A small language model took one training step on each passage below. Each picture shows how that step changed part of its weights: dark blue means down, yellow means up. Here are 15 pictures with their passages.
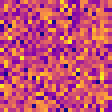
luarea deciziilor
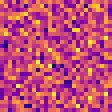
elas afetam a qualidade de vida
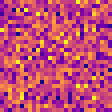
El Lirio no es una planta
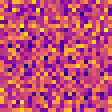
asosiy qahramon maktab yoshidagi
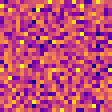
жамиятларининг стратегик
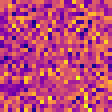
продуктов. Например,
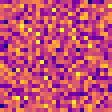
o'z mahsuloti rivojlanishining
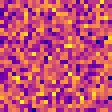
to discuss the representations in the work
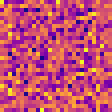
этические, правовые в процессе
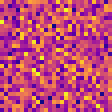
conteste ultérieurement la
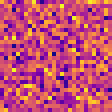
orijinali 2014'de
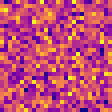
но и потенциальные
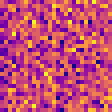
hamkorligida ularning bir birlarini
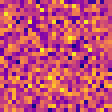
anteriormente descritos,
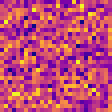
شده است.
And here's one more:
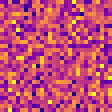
младший школьник,
